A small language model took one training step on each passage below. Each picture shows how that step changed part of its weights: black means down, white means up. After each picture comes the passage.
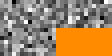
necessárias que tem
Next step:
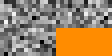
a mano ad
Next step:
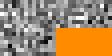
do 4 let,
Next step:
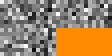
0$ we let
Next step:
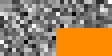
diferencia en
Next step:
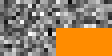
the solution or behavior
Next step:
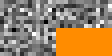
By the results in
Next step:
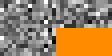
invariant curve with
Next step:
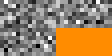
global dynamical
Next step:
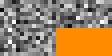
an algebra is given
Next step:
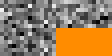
equipped with the
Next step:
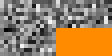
We now consider an
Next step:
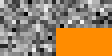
this video
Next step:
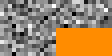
way as in
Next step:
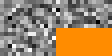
the following: if
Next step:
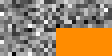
locally by the two
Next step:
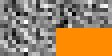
dentro de un
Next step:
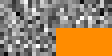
hech kim
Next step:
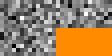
a positive integer
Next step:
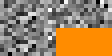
boundary admits a natural
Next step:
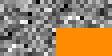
исследования и
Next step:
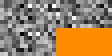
$P$ and
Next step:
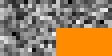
initial data dual to
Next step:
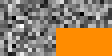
stability conditions of Theorem
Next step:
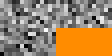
first truncated
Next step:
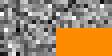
use the sky
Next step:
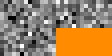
is satisfied. It
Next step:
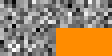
a algum
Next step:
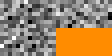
having non-negative
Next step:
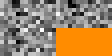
first look at
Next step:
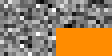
theorem follows by using
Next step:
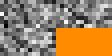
statistical curvatures
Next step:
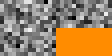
tashkilotlari sifatida
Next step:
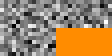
out: ``If
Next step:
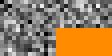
haqida bosh
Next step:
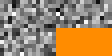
do descarte
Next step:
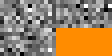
k)$ and
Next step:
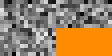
one (see the
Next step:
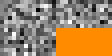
raqamli manbalar
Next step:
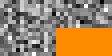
generalized coherent
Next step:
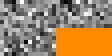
Centro de
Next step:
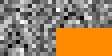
это можно
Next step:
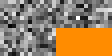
\\ \noindent
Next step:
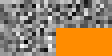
. \ee If
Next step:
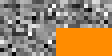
based on the
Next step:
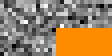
como ferramenta
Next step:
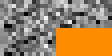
left hand side of
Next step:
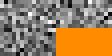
a probabilidade
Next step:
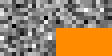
integrator on the
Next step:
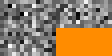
olishadi va
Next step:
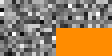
the coefficients $
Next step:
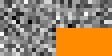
respect a bit
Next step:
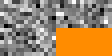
hand, the
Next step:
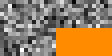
of the remainder
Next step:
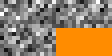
& \leq
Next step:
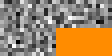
Let us also mention
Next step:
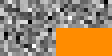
но и для
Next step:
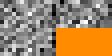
Dor). A
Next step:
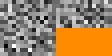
point of $\X
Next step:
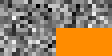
a second-order
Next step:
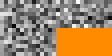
therefore can not be
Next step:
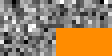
reportados en
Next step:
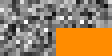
incremento del
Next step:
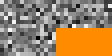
and is therefore an
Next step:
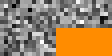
está inserido
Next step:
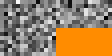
a general framework for
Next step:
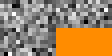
ponad sto
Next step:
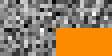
penting dari
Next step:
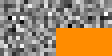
shown that if
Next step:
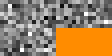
of a harmonic
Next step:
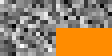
following objective: $$
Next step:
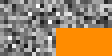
in Locally
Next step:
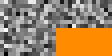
definición del
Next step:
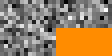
of Ring
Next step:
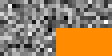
of a priori
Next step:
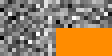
for some constant
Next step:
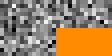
a formal power series
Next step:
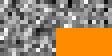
amalga oshirish
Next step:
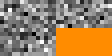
occur in
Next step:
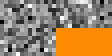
and Teacher
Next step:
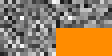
Additionally it
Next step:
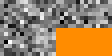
role in our error
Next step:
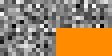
that $\psi
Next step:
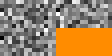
that there is some
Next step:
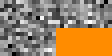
minimizer, stated
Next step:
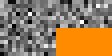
- Intensiv
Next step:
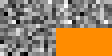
finite complex reflection
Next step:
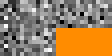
hebben een
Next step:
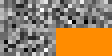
respect to the sequence
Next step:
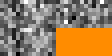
easier new
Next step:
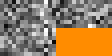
polynomial approximation with
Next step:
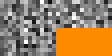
where we have used
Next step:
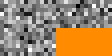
identity \bea
